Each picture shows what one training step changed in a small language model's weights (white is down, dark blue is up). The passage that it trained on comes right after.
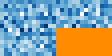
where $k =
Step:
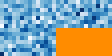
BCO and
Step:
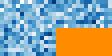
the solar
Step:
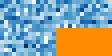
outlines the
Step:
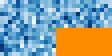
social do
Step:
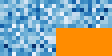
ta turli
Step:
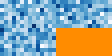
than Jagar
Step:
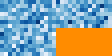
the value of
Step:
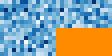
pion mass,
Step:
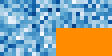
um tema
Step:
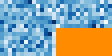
window and
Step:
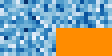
of the patients
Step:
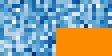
for shifting
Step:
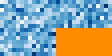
polarization and
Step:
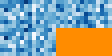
of the power
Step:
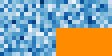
patients treated
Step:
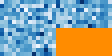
and compared
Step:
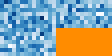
measuring the
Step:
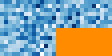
va juda
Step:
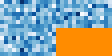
defined by
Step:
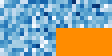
alat atau
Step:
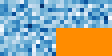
in a top
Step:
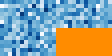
design. The
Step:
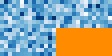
observed at 10 K
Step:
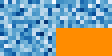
have also tested
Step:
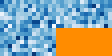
waste as the
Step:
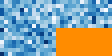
en su obra
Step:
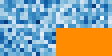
as the development
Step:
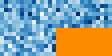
matrix but depend
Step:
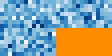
basis, one
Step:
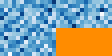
some minimal
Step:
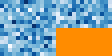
(a) and
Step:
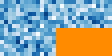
copy of
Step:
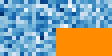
they yield more
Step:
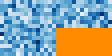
2 reveals
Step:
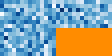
it will only be
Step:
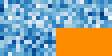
posta in
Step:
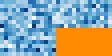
as at the
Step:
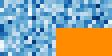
in età
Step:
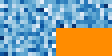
potential internal
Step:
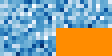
were able to
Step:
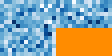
way around
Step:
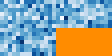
is not at all
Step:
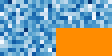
higher, which
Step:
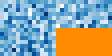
of pH –
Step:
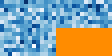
as conditional and
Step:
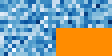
the case with
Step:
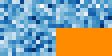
optimization an
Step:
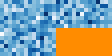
research integrity,
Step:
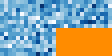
methods are then
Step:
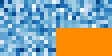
into the native
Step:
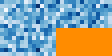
education as the
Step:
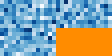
developed. This
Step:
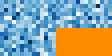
overhead of
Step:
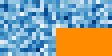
the NAS of
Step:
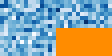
relative to
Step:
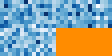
of Computer
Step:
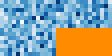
masses between
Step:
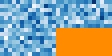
that slow
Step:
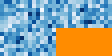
model. We have
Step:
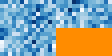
in optical
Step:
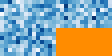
0 \quad
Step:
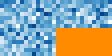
Using such
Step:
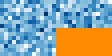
жары в
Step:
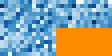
a closed
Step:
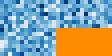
or rather
